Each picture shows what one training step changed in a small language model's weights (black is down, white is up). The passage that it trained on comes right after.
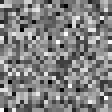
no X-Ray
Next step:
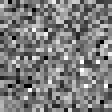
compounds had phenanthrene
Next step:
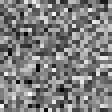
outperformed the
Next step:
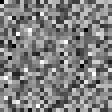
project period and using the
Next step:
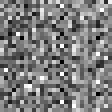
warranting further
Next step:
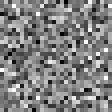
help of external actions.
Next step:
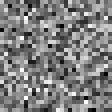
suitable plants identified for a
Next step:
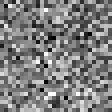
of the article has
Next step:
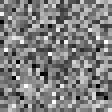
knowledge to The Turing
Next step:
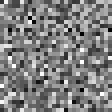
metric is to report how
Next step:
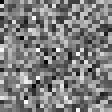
Guidelines in the context
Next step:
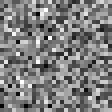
the Council of 16 April
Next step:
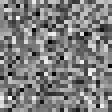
tonic through time and
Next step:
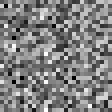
for companies that can manage
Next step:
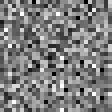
left second premolar
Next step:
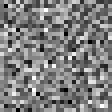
of its importance. In
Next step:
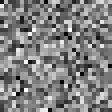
applications of PSI have
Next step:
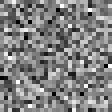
shown in 4. The
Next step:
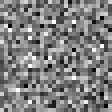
led at Bath
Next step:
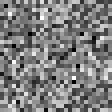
to the user through a
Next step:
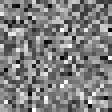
could be because of the
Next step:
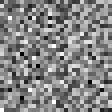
Hence, by the addition
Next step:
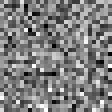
magnet errors, hence a
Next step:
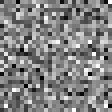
being in a stable financial
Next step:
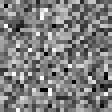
in the age group of
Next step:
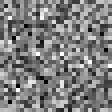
the norm, they
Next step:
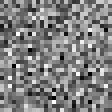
if any urgency
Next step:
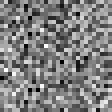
fiber content. Loss
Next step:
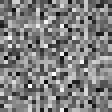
form the basis of a
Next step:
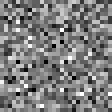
from each other, with
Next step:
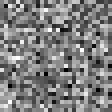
of prediabetics
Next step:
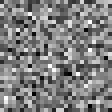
there are differences in some
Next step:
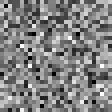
vitro screening results
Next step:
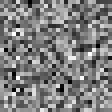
experiences of those individuals that
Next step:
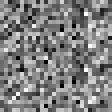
chromite inclusions found
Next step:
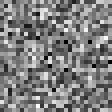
the fields vulnerable in that
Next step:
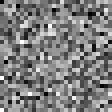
or e.g.
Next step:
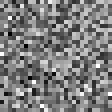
chemistry, computer science
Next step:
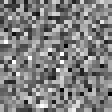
complexity of system, therefore
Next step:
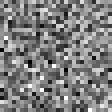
a data sharing agreement.
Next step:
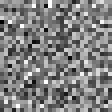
high-level decisions.
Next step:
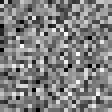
It compares the outputs
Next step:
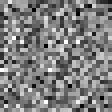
- Conceptual analysis
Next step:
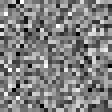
institution, environment, health
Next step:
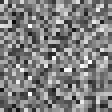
discrete actions reveals functionality
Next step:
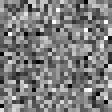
of 377 respondents from
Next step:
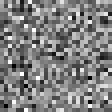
directed towards the development
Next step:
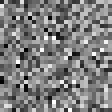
network nodes is available.
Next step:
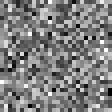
water." (You
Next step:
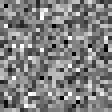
in the diagnostic
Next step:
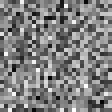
A structural equation analysis indicated
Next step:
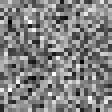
aqueous stabilized
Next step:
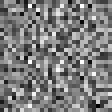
Phraseological units
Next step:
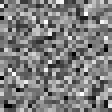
institutions and in every human
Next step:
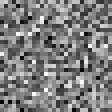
into normal anatomy
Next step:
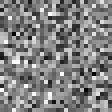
existence of money
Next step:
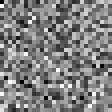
Information technology and systems have
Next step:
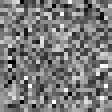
impurities present in
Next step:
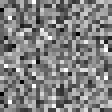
*Athens and
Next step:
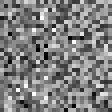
to allow, the
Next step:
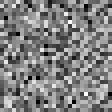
revealed, for example
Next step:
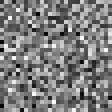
idea behind the digital virtual
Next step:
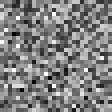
+ Pearson
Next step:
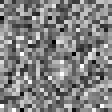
environmental features using sensors.
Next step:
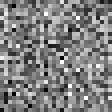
consumer's brand
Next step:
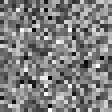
risk of pixel
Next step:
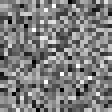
aesthetic. Germany
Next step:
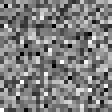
for this lies in
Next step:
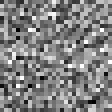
habitats for biodiversity while contributing
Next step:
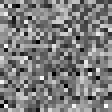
are the two metrics considered
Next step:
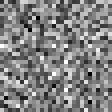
The most popular and most
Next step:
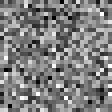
Opacs Digital
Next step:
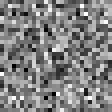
study emphasizes the promising
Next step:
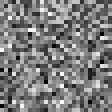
hiring practices to
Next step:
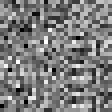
differentiated cells, maintenance
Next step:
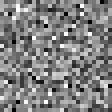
is subdivided
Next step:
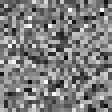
suits language activities.
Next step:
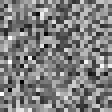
the Nursing Students
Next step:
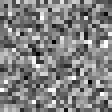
to influence the body to
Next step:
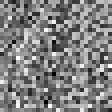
distortions introduced by
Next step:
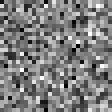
criteria to diagnose
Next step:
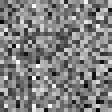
or 1) of objects
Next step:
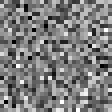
timing parameters across the
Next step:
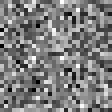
economies is the
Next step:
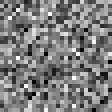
social factors that engineer
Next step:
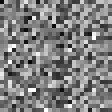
Protocol for Low
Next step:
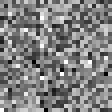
to manage learner
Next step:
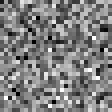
The mean values of the
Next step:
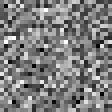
of the public relations:
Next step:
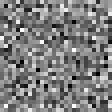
from crosses of
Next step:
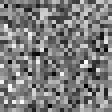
at the output of the
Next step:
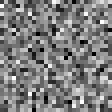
approaches should be taken into
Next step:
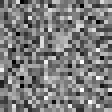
stomatitis also
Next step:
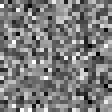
factors were clear since the
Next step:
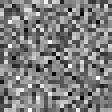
consolidated and
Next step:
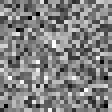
start from an assumption
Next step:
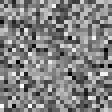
their ensemble model
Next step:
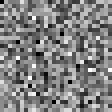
What is the general purpose
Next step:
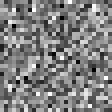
published a review of the
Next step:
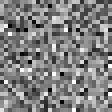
is presented in table
